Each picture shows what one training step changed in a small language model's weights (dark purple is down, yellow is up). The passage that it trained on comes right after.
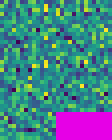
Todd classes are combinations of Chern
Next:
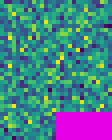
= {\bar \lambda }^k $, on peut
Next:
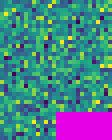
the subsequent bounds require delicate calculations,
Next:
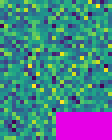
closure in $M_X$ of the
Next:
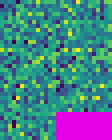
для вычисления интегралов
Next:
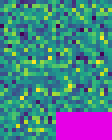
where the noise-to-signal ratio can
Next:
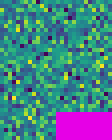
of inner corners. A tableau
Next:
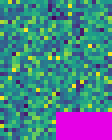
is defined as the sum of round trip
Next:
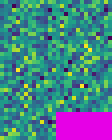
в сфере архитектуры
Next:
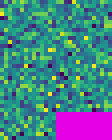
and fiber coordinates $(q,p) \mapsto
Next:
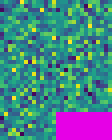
такие как права человека,
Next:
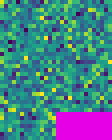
**Table 1**. This file summarizes the
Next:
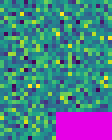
dignidade. [...] um tempo me
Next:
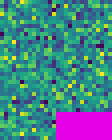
last equality. Then for $\zeta,\xi\in
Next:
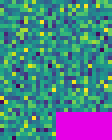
bundle map $\omega \colon A_1 \rightarrow
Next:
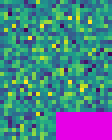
$X$ and its bitangents. And
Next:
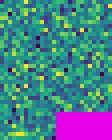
conceptual troublemaker. **Journal of
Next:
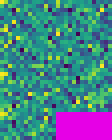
boon for students who need concepts in
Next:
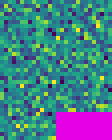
Viscosity solutions, Lyapunov
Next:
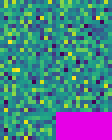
\begin{equation} -S_{\nu
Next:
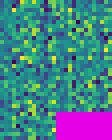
успешностью детей в
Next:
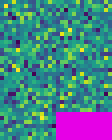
which are the complements of members).%
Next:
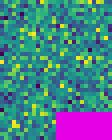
is linearly independant in the knot
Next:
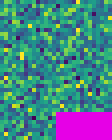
давность заболевания 4-10
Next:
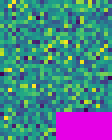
strategy (determining at which charging stations
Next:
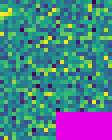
fit neural mass model with EEG signals
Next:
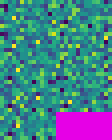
призначення Голови Національного
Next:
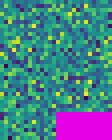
G - D,$$ bu yerda, A
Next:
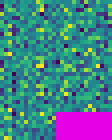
PIRLS ta'lim tizimining
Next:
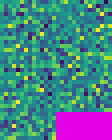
obtained from near-infrared imaging data of
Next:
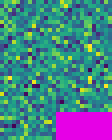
for a more concise definition of syntax and
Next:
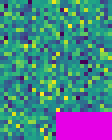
autocorrelation. With this description some interesting features
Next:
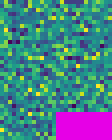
sohaning jahon holati,
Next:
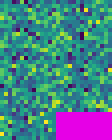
xizmat pillapoyasida bir
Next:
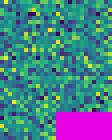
2. Ferguson, T. and
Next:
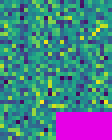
the considered cases, the eccentricity does
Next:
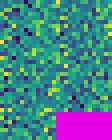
araştırma enstitüleri)
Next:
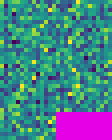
дистанции. Ключевые
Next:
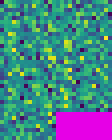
see that the first property occurs with probability $1 -
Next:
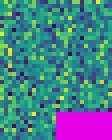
for $0\le t\le T_2
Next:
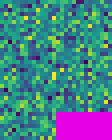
can be necessary to use ships. In the
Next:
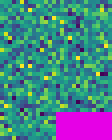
sporcular, yalnızca
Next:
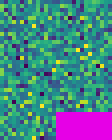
qo'llash axborotni
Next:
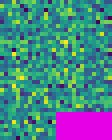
Site Percolation Thresholds Using the
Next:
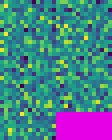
\end{array} $$ We deduce the
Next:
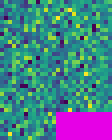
is the gamma matrix in curved spacetime and
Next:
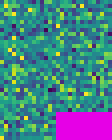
\end{remark} \subsection{Type
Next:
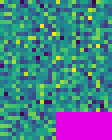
suggesting it is ever so slightly
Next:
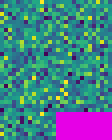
o'qituvchilarga eng
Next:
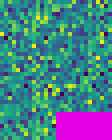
is that the educational platform adapts according
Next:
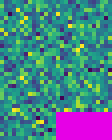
Supérieure d'Enseignement
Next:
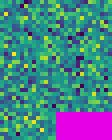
some number theorists and stimulate further
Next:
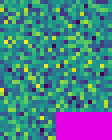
process large-scale visual signals that feed
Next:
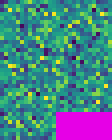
ham eng dolzarb masalalaridan
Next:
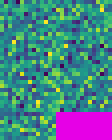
bu borada tizimli dastur asosida
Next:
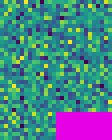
predictor and the corrector parts respectively. \noindent
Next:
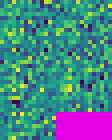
(\nabla \cdot \phi_{\varepsilon}\varphi)
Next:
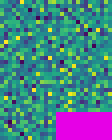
лучше понять возможности
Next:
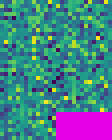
the values of the entropy $S(t)$, while
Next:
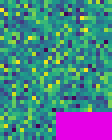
\textbf{Proof:} Multiply both sides
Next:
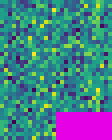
elemento material y espiritual del que
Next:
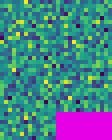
permutation ambiguities) factor matrices
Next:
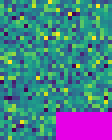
function of dimension $n\times n$ on
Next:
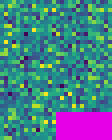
application datasets perform better in almost every area than
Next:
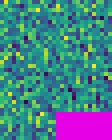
vermək və hətta
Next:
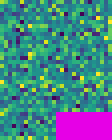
os professores se veem diante da
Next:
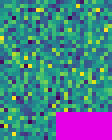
Mut' still achieves higher metrics compared to
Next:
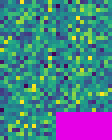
any rainfall and relatively average temperature and humidity
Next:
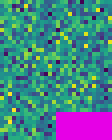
ettiradi. Shu nuqtai
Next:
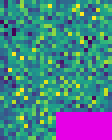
nach Differenzierung; Unterricht
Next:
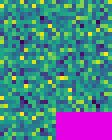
simple step-by-step guide to the
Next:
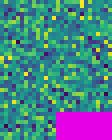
of four generations, irrespective of whether
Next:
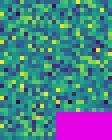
the real world, players of online
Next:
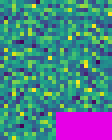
between HXR FP sources and WL
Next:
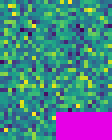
c}$. Here $\Gamma_i\in
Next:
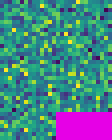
pure} simplicial complex $\D$. Recall that
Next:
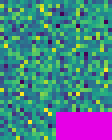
Asynchronous discussions and assessment in
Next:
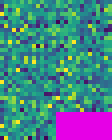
prove~(\ref{eq:ubound}). Since
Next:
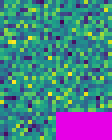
\Cref{app:details}, and
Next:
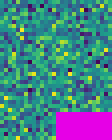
environment, making it an ideal testbed for adaptive
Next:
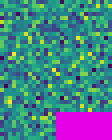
of $n_eL$ towards regions
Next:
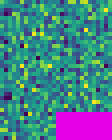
direction of trade flows due to the
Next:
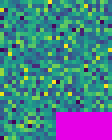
y entrar a la iglesia,
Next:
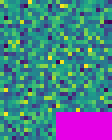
research shows the feasibility of engaging
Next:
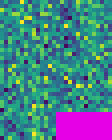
into shocks in supersonic turbulence
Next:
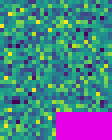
thinning by molecular kinetics.} ---
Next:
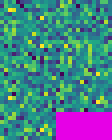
\begin{equation} \mu \leq
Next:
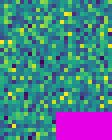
that \eqref{11} is invariant under any
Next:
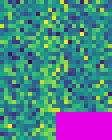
qon tomirlari devorlarining
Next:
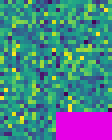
superoperator satisfying \eq{301b}.
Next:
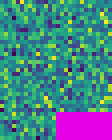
approximately given by $E_K\sim
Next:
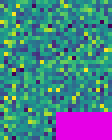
function $h: (0, \infty)\rightarrow
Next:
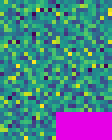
VI of SD Negeri
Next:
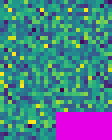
poliglutamato (Mohanty
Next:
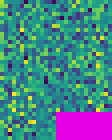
the solution obeys uniform bounds on the density
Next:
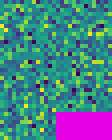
to alleviate unnecessary
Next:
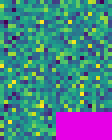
quasiparticles, so that $K$ and
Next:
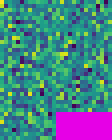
var. Hakikaten sağlık
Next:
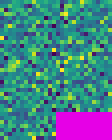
a neutrino field. Consequently, the
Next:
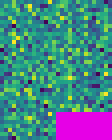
0 & 0 \end{bmatrix}$ and
